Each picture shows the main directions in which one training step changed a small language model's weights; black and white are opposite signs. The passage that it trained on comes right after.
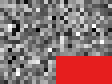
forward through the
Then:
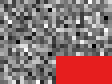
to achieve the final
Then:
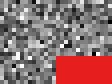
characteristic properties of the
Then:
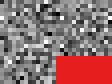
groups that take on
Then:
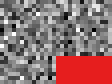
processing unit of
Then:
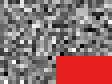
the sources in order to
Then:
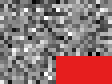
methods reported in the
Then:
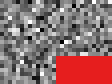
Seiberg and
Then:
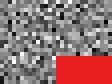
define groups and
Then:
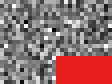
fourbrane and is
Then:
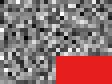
discrete changes.
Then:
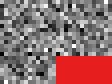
into account national development
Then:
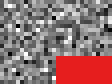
India on the
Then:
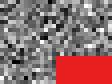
reused, or
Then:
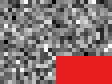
vibrational mode
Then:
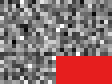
design and Strategic
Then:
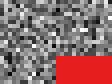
correlation between MU
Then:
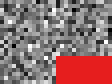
predicted value and the
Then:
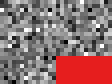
calculated under the assumption
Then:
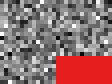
2005. The information on
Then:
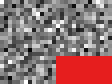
language, how
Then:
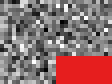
track in the
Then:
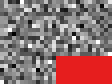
the segmentation of
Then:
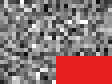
the included studies,
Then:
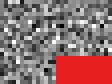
the solid red
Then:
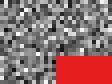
these findings, and
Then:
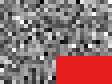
is a sacred space
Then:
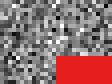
The innovation
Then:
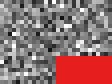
from its LoRA
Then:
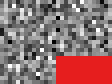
programmes regarding
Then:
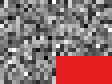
wedge and the
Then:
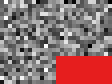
not found. Components
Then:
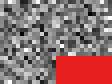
sustain life for over
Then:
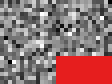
GC. The AS
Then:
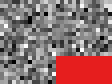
2}$ particles were
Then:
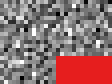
potential and, in the linear
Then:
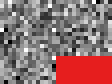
Partners 7
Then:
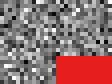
efficiency. This
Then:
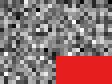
of example numbers and
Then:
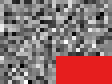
however, today
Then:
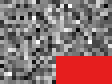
wheat food
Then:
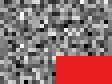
urban areas
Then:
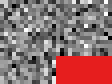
exclude that the
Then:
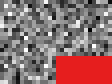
has been taken from the
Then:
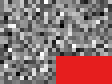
of the twist
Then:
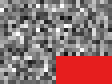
from the Gitlab
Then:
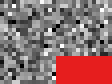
maps $x$
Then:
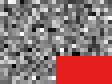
sustainable development
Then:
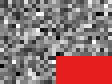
of a single pair of
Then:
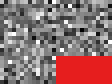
unlikely that both
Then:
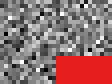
we have borrowed
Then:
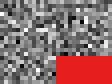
energy splitting between the
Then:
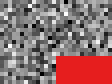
radial views
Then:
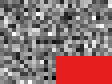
of the degradation
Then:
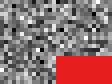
gas separation
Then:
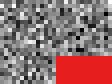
elementary particles
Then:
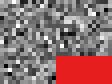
tori with a
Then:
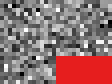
and regions should be
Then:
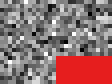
researcher to
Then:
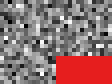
toxicity to
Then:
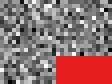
is to make the
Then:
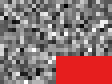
term and the ghost
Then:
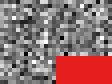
EDAX data are
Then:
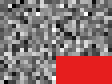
and controlling
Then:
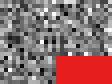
escape domain
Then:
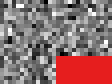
a sworn
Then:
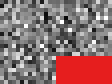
choice of the
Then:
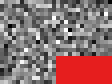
and for bareland
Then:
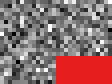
coping strategies to
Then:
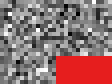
in the commutating
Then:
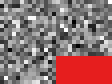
property holds
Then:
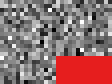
only operator up to dimension
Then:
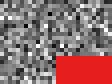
This development allows one to
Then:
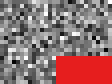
moral values related to
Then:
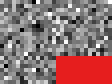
\end{equation} In
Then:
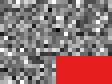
contribution. Note that
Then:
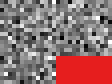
appointment, when
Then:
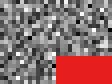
the popular press
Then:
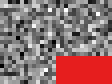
a very strong effect on the
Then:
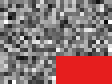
which manifests in
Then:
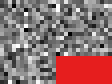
in one direction.
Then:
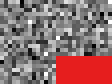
the flow, both models show
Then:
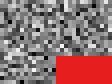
that elevated initial
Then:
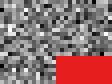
on at least 2
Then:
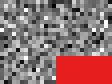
environment) for
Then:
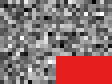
in the presence of
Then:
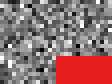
census data over
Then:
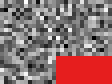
measurement of several
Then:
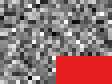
year on the 14th
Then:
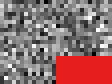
were very turbid,
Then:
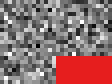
to determine the effect of
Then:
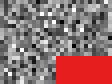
significantly different set of parameters
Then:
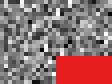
the monitoring of
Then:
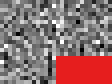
\to \infty$) and
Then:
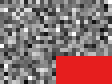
measurement, the electrical
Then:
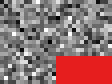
process packaging of
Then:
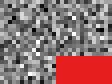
strong textual support,
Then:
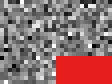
the same structural
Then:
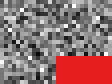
components to tourism
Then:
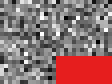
arsenic compound
